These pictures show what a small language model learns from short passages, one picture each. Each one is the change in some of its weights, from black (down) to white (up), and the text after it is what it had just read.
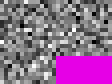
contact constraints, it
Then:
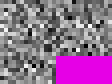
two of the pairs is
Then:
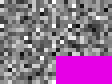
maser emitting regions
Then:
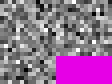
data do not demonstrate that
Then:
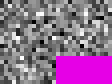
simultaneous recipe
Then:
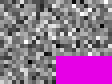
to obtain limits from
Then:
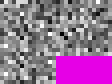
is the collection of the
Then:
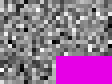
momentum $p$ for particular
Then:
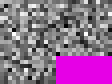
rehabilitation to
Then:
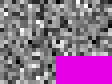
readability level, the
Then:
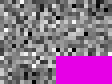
to compute optimal rates at
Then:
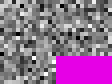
are already sources of food
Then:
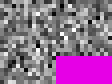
collections, samples of
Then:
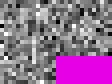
Each feature mape is
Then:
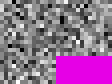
market situation, hence there
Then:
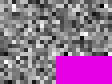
identification of these assets
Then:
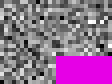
highest result in the
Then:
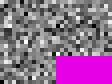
and replaceability]
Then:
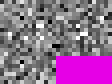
can occur after exposure to
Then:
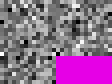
N1, N2 and
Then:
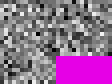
presence of the Bianchi
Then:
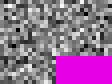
All of the structures had
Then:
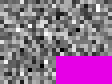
with subscript corresponding to
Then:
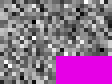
local and global stability of the
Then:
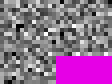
superconformal index}
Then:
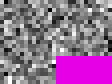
\theta ~\cos
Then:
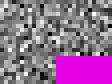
do nothing to increase
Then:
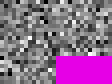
were from diverse levels
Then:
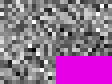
on insufficient
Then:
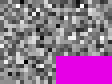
image queries and provide
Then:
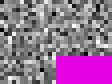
our model. We train
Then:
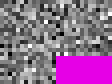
for stress reduction and improving
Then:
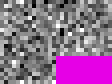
Relevance matching
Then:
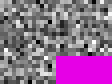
generalize this result. In
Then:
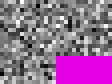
emisson was detected.
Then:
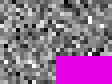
we find that the genus
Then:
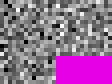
Denote by $\cal
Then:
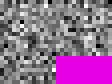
arbitration to prevent
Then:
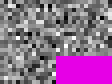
Data Quality,
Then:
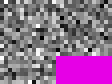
daily life. In
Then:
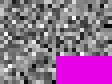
or more clusters, we
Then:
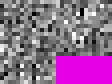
Lett.\ $\underline
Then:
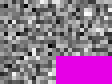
conduct the same numerical simulation
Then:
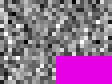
a wave packet width of
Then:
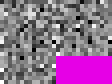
with $r \in
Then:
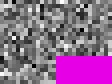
derivatives just before the
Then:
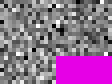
qualitatively alter both
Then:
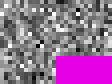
and MEA-based
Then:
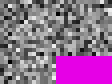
Initial concentration
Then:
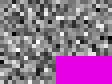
contaminated version an
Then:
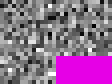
intervene. However,
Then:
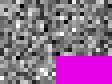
ensures the method's
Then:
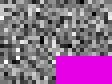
appropriate derivative of a power
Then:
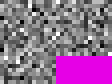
L}_q$ gives gauge
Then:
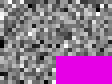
on the CS-HA
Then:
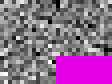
is similar in magnitude and sign
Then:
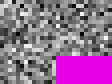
are detected by our approach but
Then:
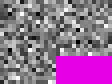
fluctuates from one
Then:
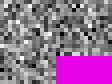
von Neumann entropy
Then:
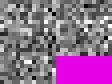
\bibitem {ebin}
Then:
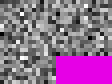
and their corresponding labels.
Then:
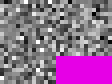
it had made promises
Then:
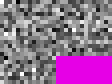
why, in image
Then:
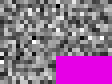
mean by the preferred
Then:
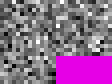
groups at these wavelengths in
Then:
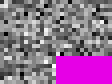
it has w_i in
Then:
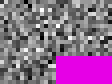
AFM and SEM
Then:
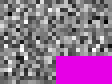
risk of academic
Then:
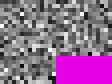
and specific parts of the
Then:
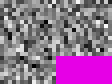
value of the composite without
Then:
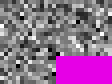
and instructors must be
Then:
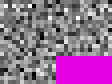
in the intrabath
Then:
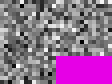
to allow work extraction~
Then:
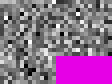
and for$f$,
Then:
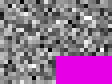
points for relicensing
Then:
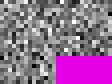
was a fun time.
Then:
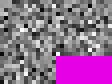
nulling to be
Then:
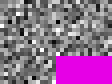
Berry connection we
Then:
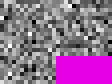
numerical diffusion and improved
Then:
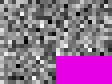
is established between two
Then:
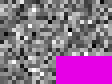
approximation the electron-electron
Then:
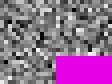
the saturation level of
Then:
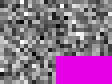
from the sister
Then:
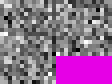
modelling in sec.
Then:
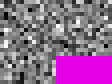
variables within the advance stack
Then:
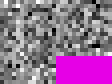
open quantum walk implementation
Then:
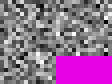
addition, the atomic information
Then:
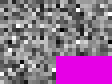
there is in effect just one
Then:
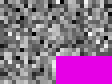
\nabla \times
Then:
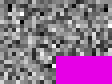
adequate nutrient
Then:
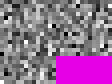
to be able to store
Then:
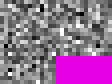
The aim of the present study
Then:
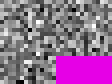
statistical institutes have
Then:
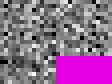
neutralizing background can be
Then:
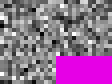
left-hand panel as
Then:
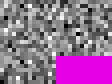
derived here analytically, to
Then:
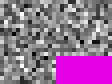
companies, and especially
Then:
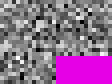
innovation and the features of
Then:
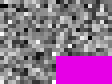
(REEs) in
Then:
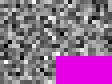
exploration and minimizes
